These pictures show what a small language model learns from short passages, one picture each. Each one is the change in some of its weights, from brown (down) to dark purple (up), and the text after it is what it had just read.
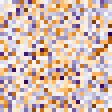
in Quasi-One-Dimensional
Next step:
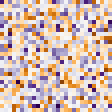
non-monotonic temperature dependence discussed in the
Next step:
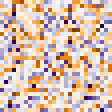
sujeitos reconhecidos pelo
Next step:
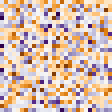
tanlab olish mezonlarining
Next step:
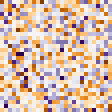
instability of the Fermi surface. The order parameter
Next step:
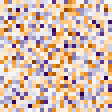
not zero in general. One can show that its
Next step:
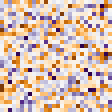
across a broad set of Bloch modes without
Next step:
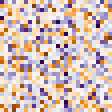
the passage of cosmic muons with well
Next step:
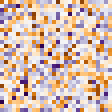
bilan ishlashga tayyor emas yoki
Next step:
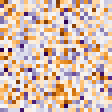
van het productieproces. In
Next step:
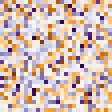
a inscribirse, y es allí
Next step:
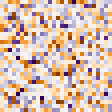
formación, dificultan la
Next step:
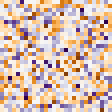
and encryption techniques Privacy
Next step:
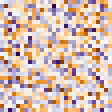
comportement planifié comme
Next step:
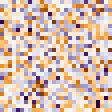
ресурсу, який допоможе
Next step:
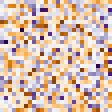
as the boundary nears. As a result,
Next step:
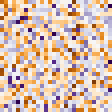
app (.apk) worden
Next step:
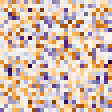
radiative losses and found that haloes with
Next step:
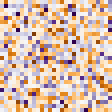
ensino e aprendizagem, que vão
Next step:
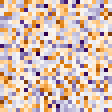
juego y la exploración corporal,
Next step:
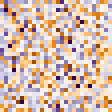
bovinos em pastagem de
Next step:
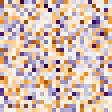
abril de 2001. Dispõe
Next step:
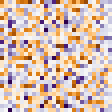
în concordanță cu datele din
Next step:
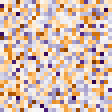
II& Lepton Specific&
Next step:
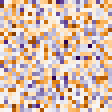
is to investigate the effects on the topological properties
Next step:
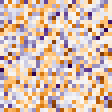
poursuite et devient le point
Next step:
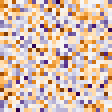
additional types of dynamic phases can appear such as
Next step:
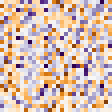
use SHARE (Statistical
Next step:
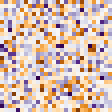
o historias clínicas y las
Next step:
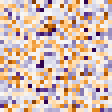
the reorientation of the jet axis
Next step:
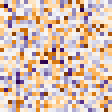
over from a chaotic dynamics to a regular
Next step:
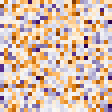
to the mass and inertia of the
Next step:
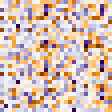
متقلب حقق أقل
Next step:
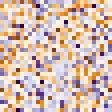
received education depends on the success of the evaluation
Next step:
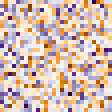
annuellement par le Ministère en
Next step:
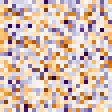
чотирьох частинах
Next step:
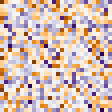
of the spontaneous emission of vacancies
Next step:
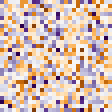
Andijon davlat chet tillari
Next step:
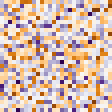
usuldagi maktablar tashkil etish orqali
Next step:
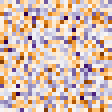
their simulations are limited in how they investigate the
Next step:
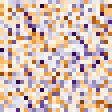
і руйнацію російської
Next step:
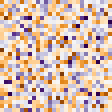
отбирают образцы больных
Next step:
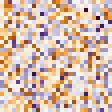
potentials are of the similar form, but having
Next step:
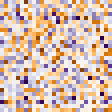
\citep[][and Contreras
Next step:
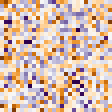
time are the primary adjustable parameters. The
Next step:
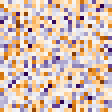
(6 à 24 mois). Tandis
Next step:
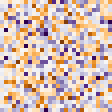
tecnológica e ampliação Reforma
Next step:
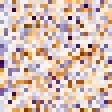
qishloq mahalliy
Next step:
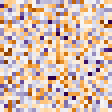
for SQL Code Assistant
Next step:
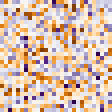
metagenome. This condition will be further
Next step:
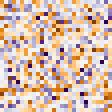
electrochemical systems. It rests
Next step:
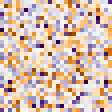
talabni mantiqiy yakuniga
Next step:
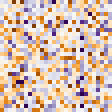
with simultaneous local and nonlocal couplings. The
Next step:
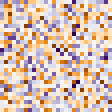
Wiley \& Sons, New
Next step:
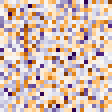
pre-main sequence stars is given in
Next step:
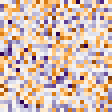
injustificável e alarmante
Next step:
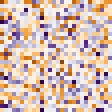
os brancos pensam sobre os negros”.
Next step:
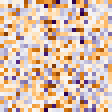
repeatedly interact in environments such as
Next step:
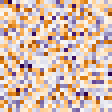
with an integer value of axion
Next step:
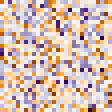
final steering beam splitter, a
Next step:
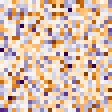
The centrality classification is done with a
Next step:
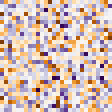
кафедраси фалсафа
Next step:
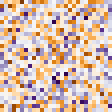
linked to the distances between users and
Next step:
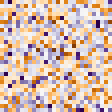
en la combinación de métodos ya
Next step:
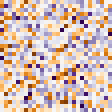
when we activate the first memory pattern
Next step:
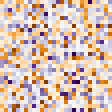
the same size as the original images. The training
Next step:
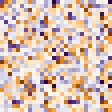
кваліметричного методу при
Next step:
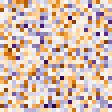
\simeq 0.1$ for the parameter set
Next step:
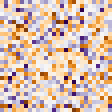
also a lower (and statistically less significant)
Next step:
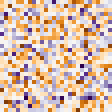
dynamical processes. The off-shell dynamics thus represents
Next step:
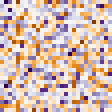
la pérdida de los segmentos
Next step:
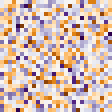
Zamolodchikov's paper
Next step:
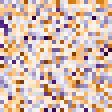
\textit{there is a sustained
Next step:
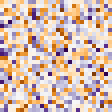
відчуття його реальності –
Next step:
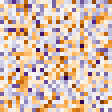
nicht nur in kleinen
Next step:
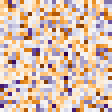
detected based on their X-ray emission, but
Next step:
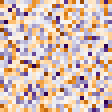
a mandíbula classe II
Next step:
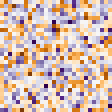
during the experiment. Moreover, to reduce any
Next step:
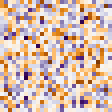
area Micron Semiconductor
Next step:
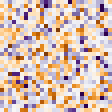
early stage through MRI images analysis. The
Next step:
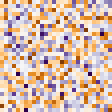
where spatial averages incorporate different regions in which
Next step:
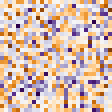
pattern, and gravitational perturbations from mergers
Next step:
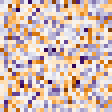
и биология, (10-1
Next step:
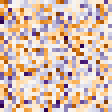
дела по указке отца.
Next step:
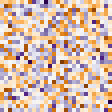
continuer à surveiller cette situation pour
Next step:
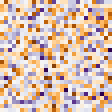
(окръзи), като
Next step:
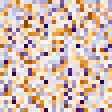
assemelha ao desempenho
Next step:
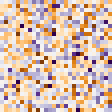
o'zgarishlarga, ya'ni
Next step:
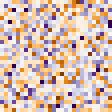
for negative $V_{ds}$ and positive
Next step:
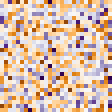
to softly land onto the atmosphere of
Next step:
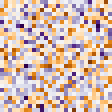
allows the presence of two linear magnetoelectric
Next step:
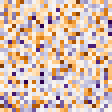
weights ${\bf w}_1$ and
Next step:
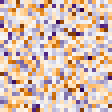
shuningdek, munosib ish
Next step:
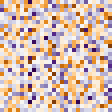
et al. (e.g.
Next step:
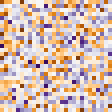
ultraviolet cutoff on
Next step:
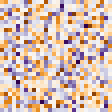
va madaniyatlar o‘rtasidagi
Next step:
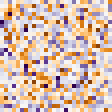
tensor field can be described. This interaction is
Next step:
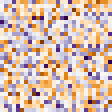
Sabrsizlik bilan o‘zining
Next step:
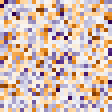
qualità di provitamina A.
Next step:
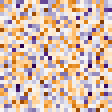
/ В. П. Беспалько –
